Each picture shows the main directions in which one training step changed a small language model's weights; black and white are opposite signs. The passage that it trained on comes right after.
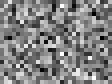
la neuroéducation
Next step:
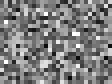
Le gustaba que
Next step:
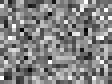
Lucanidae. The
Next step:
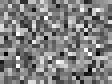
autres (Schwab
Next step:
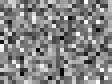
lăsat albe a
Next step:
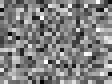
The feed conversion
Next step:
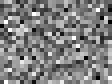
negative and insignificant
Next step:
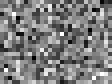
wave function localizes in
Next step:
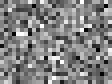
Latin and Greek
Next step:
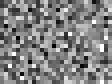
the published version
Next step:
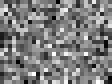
өте зор
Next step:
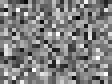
actually the one for
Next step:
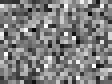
parameter $t$ scales
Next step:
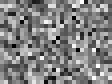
loaded into silica
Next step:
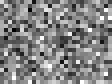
Y. Yang, H.
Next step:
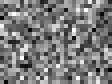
spectra reported here.
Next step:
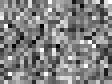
a_k \beta_k
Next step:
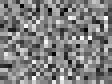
the method of maximum
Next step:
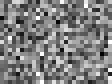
weights, leading to
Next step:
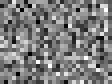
from different consumer groups
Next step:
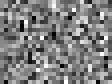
peptide list from
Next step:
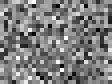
which has been explicitly
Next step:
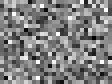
arte liberal da
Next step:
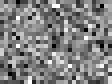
$) associated to
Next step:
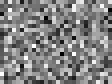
Cavity Stones
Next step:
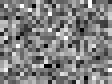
of the factors of both
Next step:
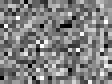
pitting corrosion on
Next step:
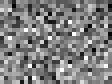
cubic dependence. This
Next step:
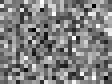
fortalecimento de
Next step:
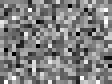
the final value. The
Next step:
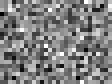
search for planar
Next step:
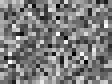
data, which were manually
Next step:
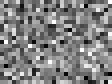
The second is an ability to
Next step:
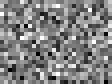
touch interaction data
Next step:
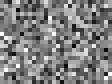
applications de gestion de
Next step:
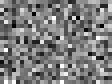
o último
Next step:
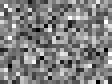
the catalogue of
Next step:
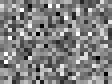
[8] investigated the
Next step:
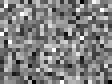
is the EU standard
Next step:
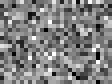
Одним из
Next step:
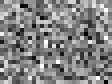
matter with No.
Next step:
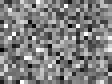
the opposite effect.
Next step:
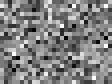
de gestion sociale,
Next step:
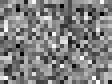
fairness in medical
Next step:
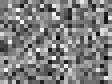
decades, researchers have
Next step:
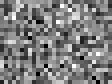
a good correspondence in
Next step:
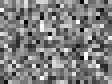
damped at rate
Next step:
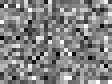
starting points.
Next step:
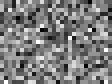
interviews - Conversations
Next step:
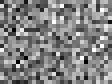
AV is smaller (in
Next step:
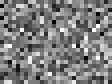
and understanding the
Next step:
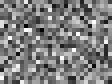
on the general theory of
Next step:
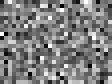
is given by modifying
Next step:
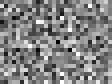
the GEMS sample
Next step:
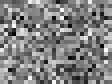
ASD estimate their
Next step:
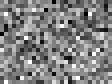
with respect to MC.
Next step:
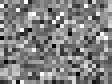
and Humanities. –
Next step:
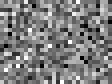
while also focusing on
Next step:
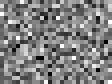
and the interaction of the two
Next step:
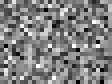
the stopping power
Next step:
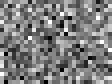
identity. Once
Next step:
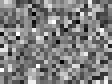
equality plans Project
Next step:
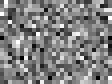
harmonised and
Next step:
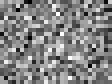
Green's functions as
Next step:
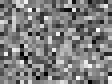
in order to get a
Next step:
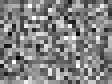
Institutions, making
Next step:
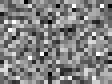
contrast the slow
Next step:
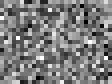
for the details about
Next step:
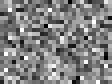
the barrier. The
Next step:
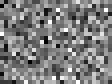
yielded combined data
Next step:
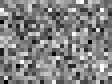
$\rightarrow^*$ &
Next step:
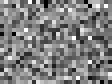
in role-play
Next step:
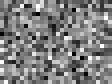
to some questions were
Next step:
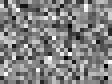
13 vol% cellulose
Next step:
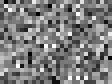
técnicas que
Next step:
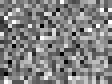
diameter ranging from
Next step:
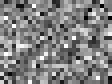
modulus and tensile
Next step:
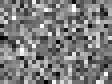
at a more advanced
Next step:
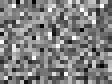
rather difficult in
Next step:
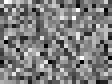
[Consortium of
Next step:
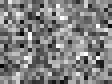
орасида фарқ
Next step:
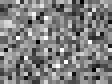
as a potential dominant
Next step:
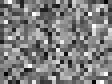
Plant Growth
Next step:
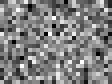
convenient to choose
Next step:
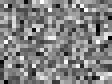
all but absent.
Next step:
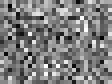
18 mingdan
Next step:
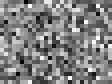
gradients squared
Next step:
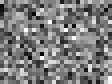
с каждым
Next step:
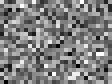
of perturbations on
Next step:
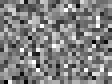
pattern :};
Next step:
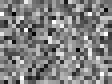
viabilizar a
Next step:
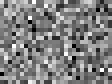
de pesquisa,
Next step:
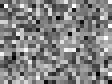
of uterus.
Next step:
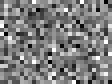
is on the verge of
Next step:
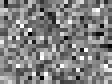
services are mainly a
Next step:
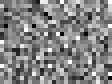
[last accessed:
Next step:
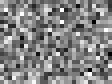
H_{cont} \rangle
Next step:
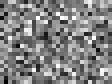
implied that there exists
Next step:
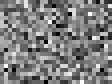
abiotik stressga
